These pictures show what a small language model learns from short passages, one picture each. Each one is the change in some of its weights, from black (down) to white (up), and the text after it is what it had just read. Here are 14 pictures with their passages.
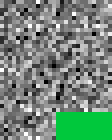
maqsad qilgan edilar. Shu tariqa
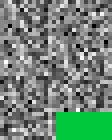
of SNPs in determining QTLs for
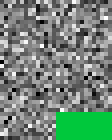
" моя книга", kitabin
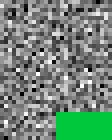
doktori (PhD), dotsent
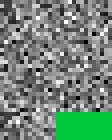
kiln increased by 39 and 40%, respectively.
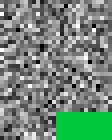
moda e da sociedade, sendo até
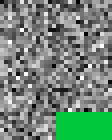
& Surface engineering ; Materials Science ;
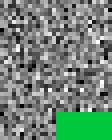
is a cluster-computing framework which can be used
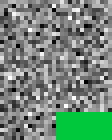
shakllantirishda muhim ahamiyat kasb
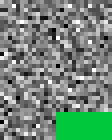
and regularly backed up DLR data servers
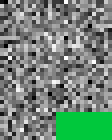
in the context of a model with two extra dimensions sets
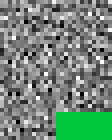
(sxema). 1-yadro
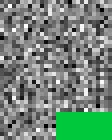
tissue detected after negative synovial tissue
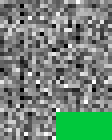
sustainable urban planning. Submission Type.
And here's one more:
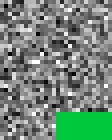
various values of $B_0^*$ are shown for
